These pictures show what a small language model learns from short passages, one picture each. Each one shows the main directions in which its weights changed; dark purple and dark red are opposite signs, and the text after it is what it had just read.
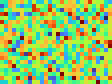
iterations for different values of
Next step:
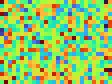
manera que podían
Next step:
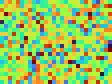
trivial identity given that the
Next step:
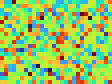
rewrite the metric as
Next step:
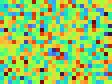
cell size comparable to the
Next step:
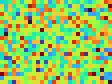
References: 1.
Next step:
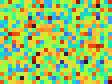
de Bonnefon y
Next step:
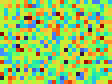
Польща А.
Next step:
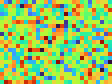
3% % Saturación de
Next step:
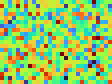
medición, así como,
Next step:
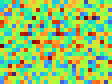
of $p$ and hence of
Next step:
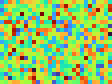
temelor abordate în
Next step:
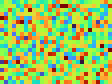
evidências clínicas,
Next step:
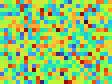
який змінюється
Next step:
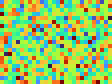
Significados, E.
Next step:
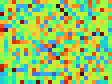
t qalinli gi
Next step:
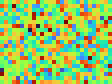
se firmando como uma
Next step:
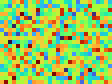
E. M. Eed,
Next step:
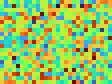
each genome sketch,
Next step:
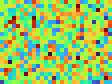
против себя и
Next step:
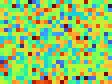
memberikan peluang untuk
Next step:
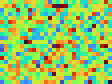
o desenvolvimento do enredo de
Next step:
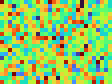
`speech vs
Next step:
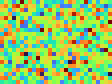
qualidade, escopo e
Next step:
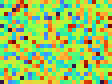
nuevas alternativas
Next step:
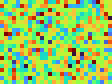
velocity power spectra even more clearly
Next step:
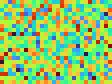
also the effects of the couplings
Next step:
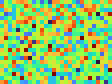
"Source Coding"
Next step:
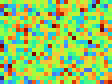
sobre o impacto positivo das
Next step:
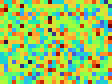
que el crimen es resultado
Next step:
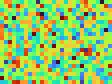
22 «Ото наш
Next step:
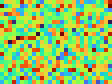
density or 'Higgs
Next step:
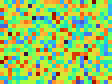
opacity, CO observations may
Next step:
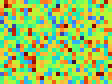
realizada a título
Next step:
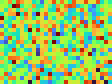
mean-field theory to the
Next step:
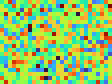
show the 4FGL
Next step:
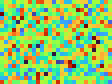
and snap turning to
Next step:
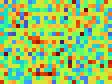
light is arranged in such
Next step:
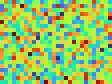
three cases, we take the shape
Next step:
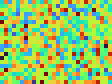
actions are coexisting
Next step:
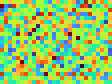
o papel ativo das comunidades
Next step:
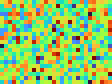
geometric shape. construction.
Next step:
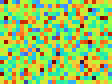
dengan lansia agar
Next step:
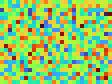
analytic result found in Appendix
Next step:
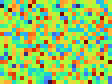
the purple dashed lines showing
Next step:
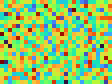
Surayyo Rauf qizi
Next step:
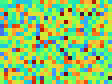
sending \[ \phi
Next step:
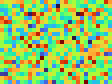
the memory array. In this
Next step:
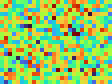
V. & Oberlin
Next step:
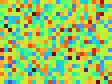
времени их
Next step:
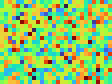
highly dynamic environments with
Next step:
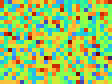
asli daerah yang
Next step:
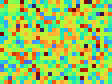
bilan ta'minlashdan
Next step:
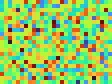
stellen folgende
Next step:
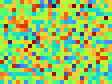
syndrome, employee
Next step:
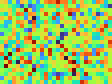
eine Weiterentwicklung
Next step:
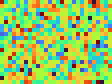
axborot aniqligi,
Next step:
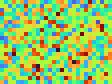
L or Set R.
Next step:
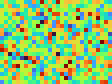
esteja superado o debate
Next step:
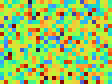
in fig.5, the expected
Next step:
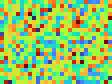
minimize the thermal force noise,
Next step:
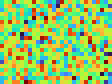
applying these techniques to analyze
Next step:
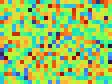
it is still not widely
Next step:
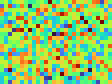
otorga el tiempo
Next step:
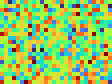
and 2D magnonic
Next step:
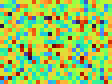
fixas e móveis com
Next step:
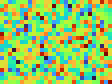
informes de pesquisas.
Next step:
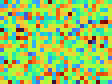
su forma y tamaño,
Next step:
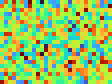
na projeção de uma
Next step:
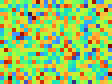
longitudinal invariance of
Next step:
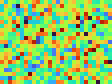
denotes derivatives with respect to
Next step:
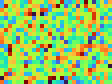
the analytical model at a carrier
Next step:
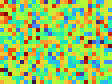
чи інші події
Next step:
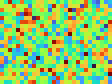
developments in fringe processing
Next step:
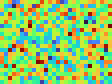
(a) The average center
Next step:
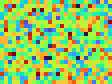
Santa Cruz:
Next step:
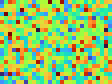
een sterke groei
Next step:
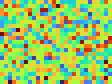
the dependency on the forward
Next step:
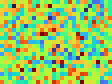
и талантливой
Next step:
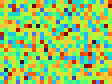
onderzoek vindt
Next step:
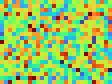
the derivative of $\delta
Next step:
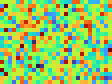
been deeply investigated in
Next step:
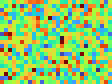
garçons (soit
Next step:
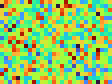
human annotators from diverse
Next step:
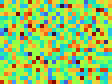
shows the evolution of density due to
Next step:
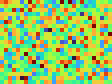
saroy bazmi
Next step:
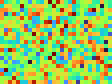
que el levantamiento de
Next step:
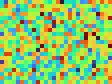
bozor qiymatini
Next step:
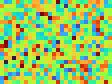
ta‘lim orqali nutq va
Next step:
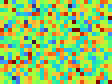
Provinsi Jawa
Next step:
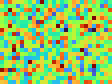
seismic excitation. A
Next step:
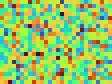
However, this choice hides the
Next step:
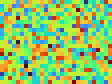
can balance and enhance the
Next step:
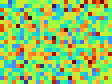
\affiliation {State Key
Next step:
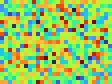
masses localized on the IR
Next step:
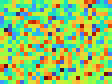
le cadre de notre
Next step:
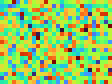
code equals to the other one
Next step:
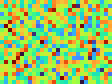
табиий ҳолда
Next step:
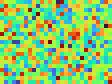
no contexto das cadeias
